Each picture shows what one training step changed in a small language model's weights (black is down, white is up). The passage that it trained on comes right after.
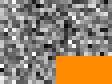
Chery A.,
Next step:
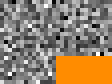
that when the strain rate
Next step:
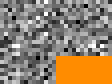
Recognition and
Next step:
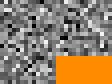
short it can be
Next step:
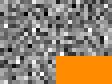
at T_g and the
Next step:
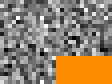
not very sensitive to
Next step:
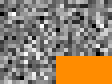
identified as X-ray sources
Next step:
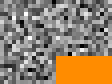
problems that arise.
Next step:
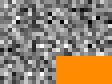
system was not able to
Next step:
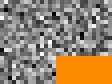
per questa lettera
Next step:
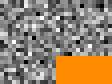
transporters: influx
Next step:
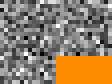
child becomes retarding
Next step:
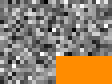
conflict management.
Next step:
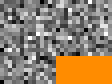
appropriate at this
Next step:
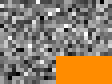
to empower learners
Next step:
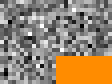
основних видів
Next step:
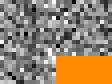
Mg% K%
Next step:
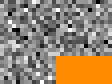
informações sobre o
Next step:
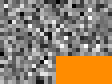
the other hand are known to
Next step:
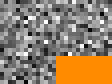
maupun rumah
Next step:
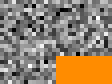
partner; (b)
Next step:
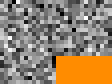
to drop whereas the
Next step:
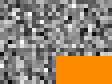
three type of complements :
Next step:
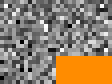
possible formation mechanisms
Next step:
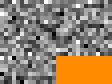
the electrons begin
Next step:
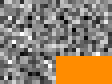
also been used to show that
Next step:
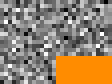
reaction as a measure to
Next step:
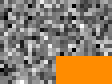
of the RG will to
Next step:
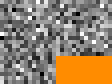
currently very low in
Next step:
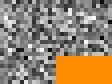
to unit testing. The
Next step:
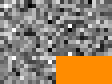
realize it. Under
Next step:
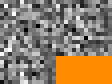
estimate of the single
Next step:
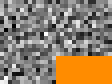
information Nandeesh
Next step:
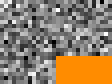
are learned from data
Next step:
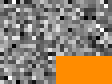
any restrictions, she
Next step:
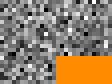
setor catalisador
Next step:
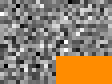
xil jismlar
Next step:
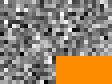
не вполне
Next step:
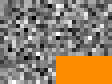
fail even in the large
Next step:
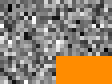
These polymeric materials
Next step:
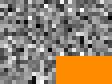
other researchers to
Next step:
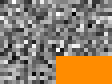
households from
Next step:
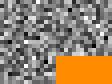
for F-actin
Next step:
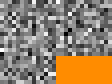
trading. V.
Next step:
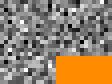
taqdim etish
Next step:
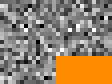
plazo entre las variables
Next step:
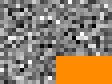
while the~ghost
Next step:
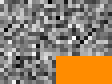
it can make the reading
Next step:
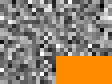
as well as the meson
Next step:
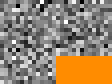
revisión de la
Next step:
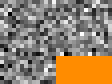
explains why this
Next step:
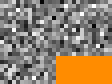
education level, family and
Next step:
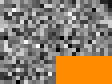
the noise filtering will
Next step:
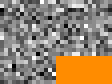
des variables explicatives
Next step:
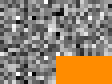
specific objectives of the
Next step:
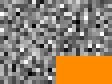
group housed within an
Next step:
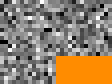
e inconsistente,
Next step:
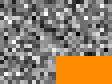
the network alignment problem
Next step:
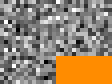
a Universe without quantum
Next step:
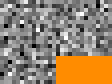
Se un arco ha un
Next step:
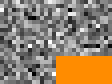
past two years were
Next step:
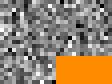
are occupied.
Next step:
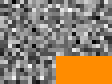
jantung beruang
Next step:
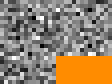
in the normal metal layer
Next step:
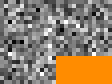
the current stage; thus
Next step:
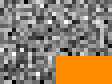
to oscillate about
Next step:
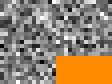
encontra certa
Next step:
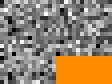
en el proceso.
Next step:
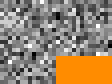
scenario. The study
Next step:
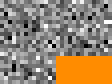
find an explicit representation
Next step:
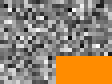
The registration process can
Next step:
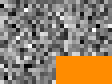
Typical for a strong
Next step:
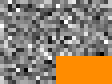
to have many bugs
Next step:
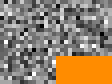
time of the test,
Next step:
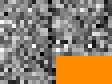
} \end{figure}
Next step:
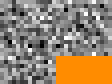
mais justa e com
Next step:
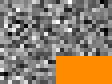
в рамках
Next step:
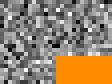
APIs and
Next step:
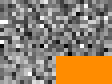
distributed or remote
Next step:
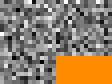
de guide pour les
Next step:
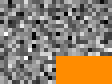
is quite promising
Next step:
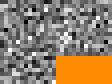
Porous LWA
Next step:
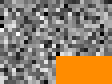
AND LARGE
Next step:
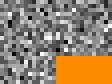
magnetic field, vortices
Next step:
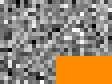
and engagement play a
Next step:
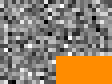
its component definitions and
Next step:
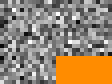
art activities based on
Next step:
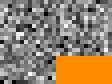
of motivation towards
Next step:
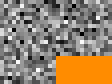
the costs for each
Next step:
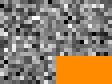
a Hindu and I
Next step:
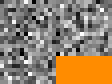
of substantial
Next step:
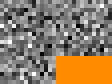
& Schmitz,
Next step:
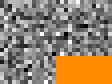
une telline,
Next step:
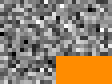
of some parts and may
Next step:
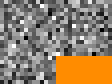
Batja menjadi
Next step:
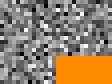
features related to S in the
